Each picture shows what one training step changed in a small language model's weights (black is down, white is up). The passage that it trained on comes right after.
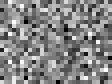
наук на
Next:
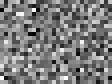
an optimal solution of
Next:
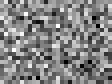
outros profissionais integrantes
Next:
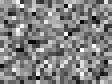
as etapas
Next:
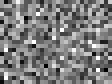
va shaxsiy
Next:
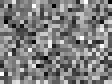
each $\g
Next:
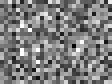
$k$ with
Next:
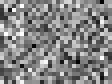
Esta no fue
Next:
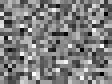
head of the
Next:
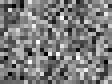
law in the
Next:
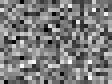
this estimator's
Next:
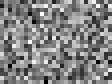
do RCA assume
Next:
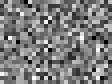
is regular, and
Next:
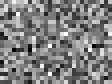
praticadas e
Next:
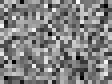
in Harran
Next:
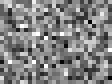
pensa em
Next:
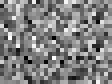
de auxiliar
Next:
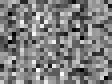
converges to a
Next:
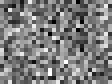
in the hyperbolic lattice
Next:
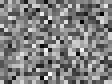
and in fact must
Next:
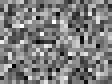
be computed by solving
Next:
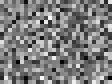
$\alpha$, and
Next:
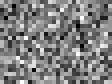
as a validated
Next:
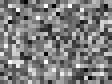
Laplacian matrix
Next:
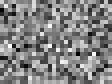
ações utilizando
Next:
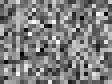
sumber yang ada
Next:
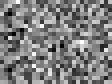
to the set
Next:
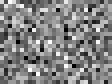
особа може
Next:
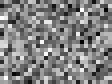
have \par
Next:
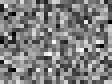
questionner a
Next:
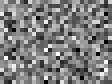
of Medical and
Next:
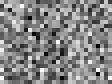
framework of singular stochastic
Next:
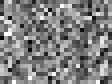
family exists by
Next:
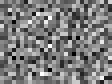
and $\Gamma$
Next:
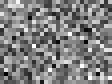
approaches used in
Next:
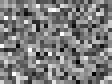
set \AMS
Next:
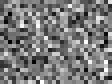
at infinity, but
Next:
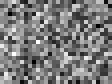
corresponds to a coordinate
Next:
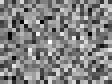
\varepsilon \|\nabla
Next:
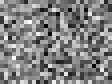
Technology and
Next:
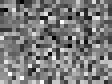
property (Theorems
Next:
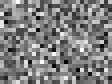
of solution for the
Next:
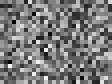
and we write the
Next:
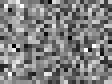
motivações –
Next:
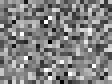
and Pramod
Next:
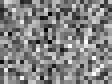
(see Section
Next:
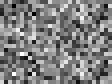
as a starting
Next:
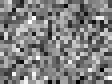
visited by
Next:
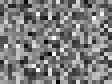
set. We say
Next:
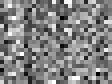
en meer de
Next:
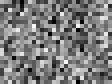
in the proof of
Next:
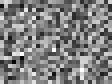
be the sum of
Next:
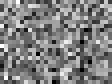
work is not
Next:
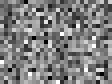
and fits into
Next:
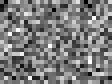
functions $z$
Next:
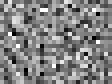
форме –
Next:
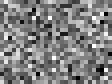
linearization of equation
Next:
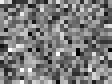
the following conditions:
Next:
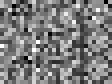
is isomorphic to a
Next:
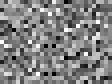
при формировании
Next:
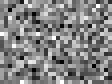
A DFR
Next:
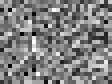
generic Easton
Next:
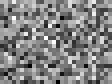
Cada uno
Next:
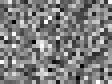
$\MC$ and
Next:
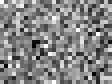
um processo de
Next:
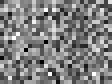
da produção;
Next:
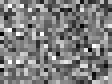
consistente com
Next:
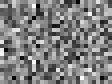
of expanded
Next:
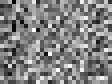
\otimes \id
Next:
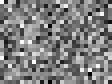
the left-hand
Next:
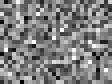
va shaxsiy rivojlanish
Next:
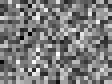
it still does not
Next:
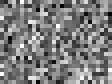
blogging is
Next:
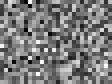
is strictly negative for
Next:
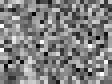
surface of the second
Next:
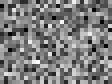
| The figure
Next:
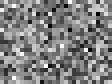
no siempre
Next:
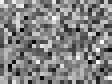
um evento
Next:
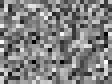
find out about
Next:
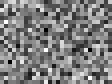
pratique du
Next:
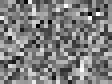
row is the function
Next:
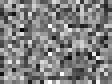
a los países
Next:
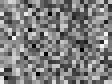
of Health
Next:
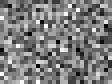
normalization, let
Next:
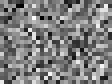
and relating
